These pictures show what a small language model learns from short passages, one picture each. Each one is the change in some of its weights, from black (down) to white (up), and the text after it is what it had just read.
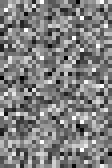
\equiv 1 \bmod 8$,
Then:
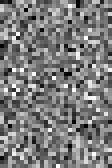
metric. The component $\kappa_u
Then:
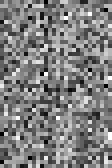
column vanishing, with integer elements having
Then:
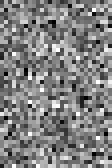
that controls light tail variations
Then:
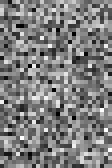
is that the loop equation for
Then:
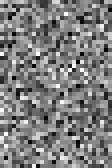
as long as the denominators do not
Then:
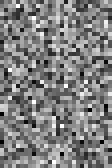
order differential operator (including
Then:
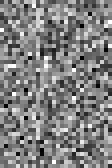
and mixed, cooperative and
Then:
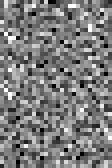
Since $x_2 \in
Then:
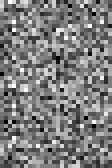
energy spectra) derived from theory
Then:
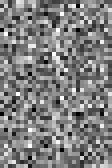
we can prove the above duality condition only
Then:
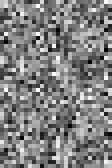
forward and centered difference approximations, however,
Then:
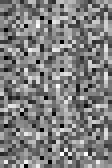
a hyper-rectangle.
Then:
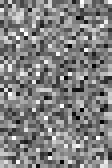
Since $V$ cannot be contained
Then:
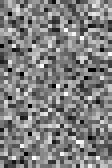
Pu: \, Academy
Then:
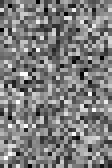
to prove that $G$ contains a
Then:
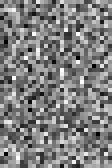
\gamma$ with $\gamma \in
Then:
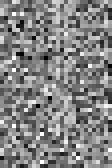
is equivalent to counting plane conics
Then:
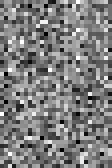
discrete measure and $|\mu|\in
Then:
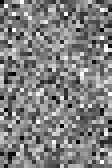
condition of the data is larger than
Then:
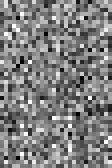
case, harmonic analysis operators in the general
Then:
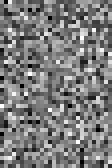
} \hspace*{5mm} First
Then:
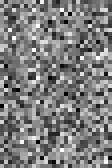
for 1 or two weeks at
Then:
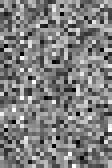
the geometry of projections -- works for
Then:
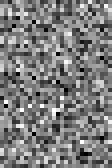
thus it is sufficient to show that
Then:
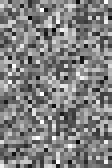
critical points are periodic. As usual,
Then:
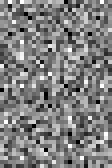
existence of higher (than first)
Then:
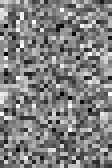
to $(2n,0)$ consisting
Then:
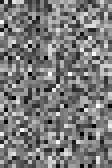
belongs to $H^k\times
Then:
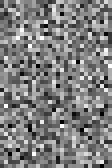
the fact that the exact frequency can only
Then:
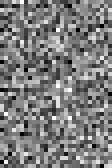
well as division by one of
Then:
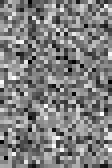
\Har$. It is easy to check
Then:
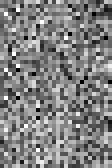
on ne tient aucun
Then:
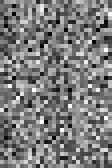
directly with ``death by
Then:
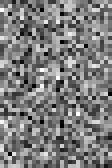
commutative $\CC$-algebra . Given an
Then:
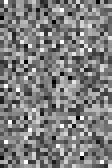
section we illustrate the results above using the
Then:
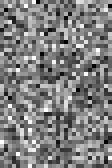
relationship between sample and population eigenvectors.
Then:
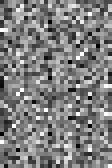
representations of $\Uq$ and correlation
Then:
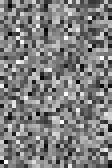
invariants of 1-dimensional knots and
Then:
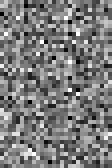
Gauss map for codimension one foliations
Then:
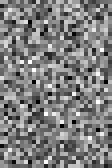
\begin{remark} Theorem
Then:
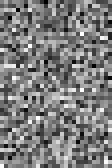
interpreted as the resistance of
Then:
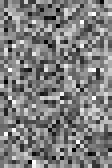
\text { if } 0\in
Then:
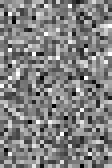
since $\7F$ is assumed
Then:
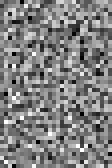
H(\ux) \longleftrightarrow
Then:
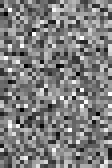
the help of $d$, we have
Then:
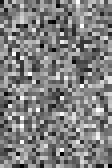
on differential equations, that %
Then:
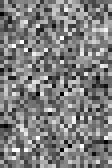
the vectors \begin {equation} u
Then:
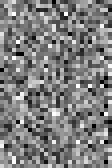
Consequently, the potential is exponentially
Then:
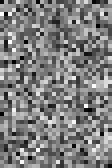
where $\widetilde{H}(x,
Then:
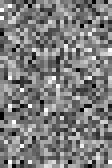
\qr^{2}$. The desired
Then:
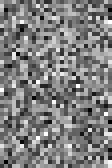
be filtered, but rather lightly
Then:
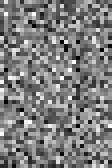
of $\pi$. The following formula is
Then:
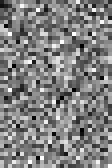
samples ranges from 200 to
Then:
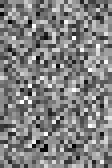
\begin{matrix} a & c
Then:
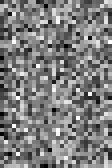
standard degree over the boundary $\partial
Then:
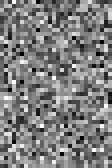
spatial domain is chosen to provide illustrations
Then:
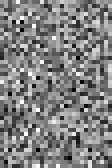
$u^n$ in space
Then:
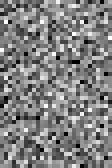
form $$ \pmatrix a & b\\
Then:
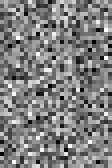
the symplectic Ricci curvature tensor field
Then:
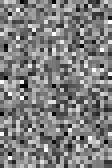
And Rigidity Properties
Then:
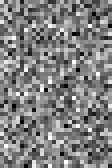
\noindent {\tencmbxsl
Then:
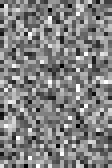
\] as desired. \fin We will
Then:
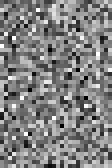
$\e$) in an appropriate form.
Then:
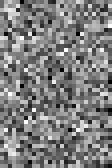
Let $S$ be a projective surface
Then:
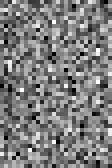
$[0,1]$ into countably many
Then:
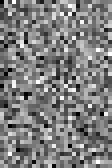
increasing functions. Combining the estimates
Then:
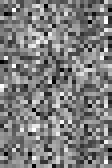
fields including the two-dimensional discrete Gaussian
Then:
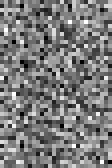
\medskip The first result of this paper
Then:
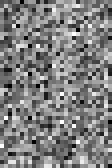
be the number of remaining columns. We
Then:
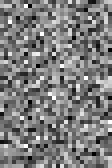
Frobenius morphism of $\xf_q$.
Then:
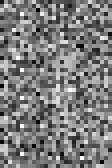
better result here even for this special case
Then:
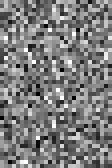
the multiplicative group of a central division
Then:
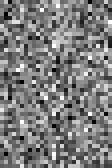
information is known, including the
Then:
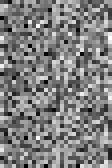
bimodule can be embedded in an injective
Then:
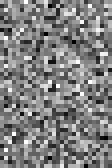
\left( 2\xi
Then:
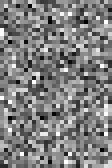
variables. For two non-degenerate random
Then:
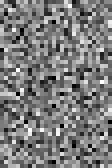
which rational maps have the property that all
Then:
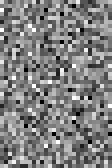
and upper bound, correspondingly. It
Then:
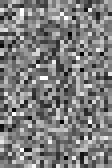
long as we vary $\mu$ around
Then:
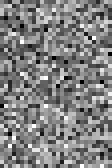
is a sector $S'$ on
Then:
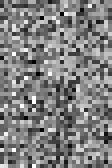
perhaps more possibilities for such
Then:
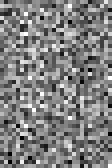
spaces, no invariant one-ended tree
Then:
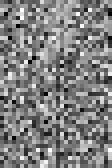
is distributed according to $\mu$. One
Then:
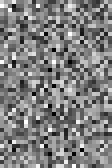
York City on a
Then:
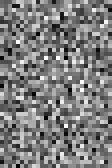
for this operator is a weighted
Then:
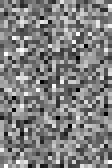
a more detailed discussion of this
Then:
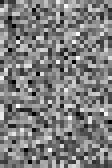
is not a product. \smallskip
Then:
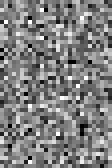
sense that they are not related to one
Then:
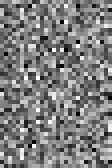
of $\alpha$, under the
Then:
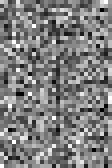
we are interested in estimating the cardinality
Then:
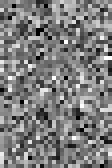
as a sum of consecutive prime squares:
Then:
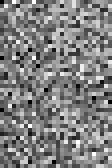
bound for cubic moduli which improves
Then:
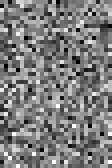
of braided categories, we can apply our
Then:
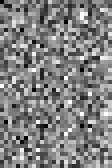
$A$ [respectively, on
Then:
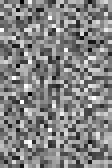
H. Bueno and
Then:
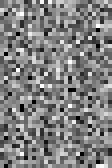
below with $\msym$ and meet
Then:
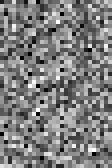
positive semidefinite $n \times
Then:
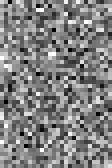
A(b,c)$ can be
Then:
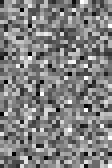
If $v \leq u -
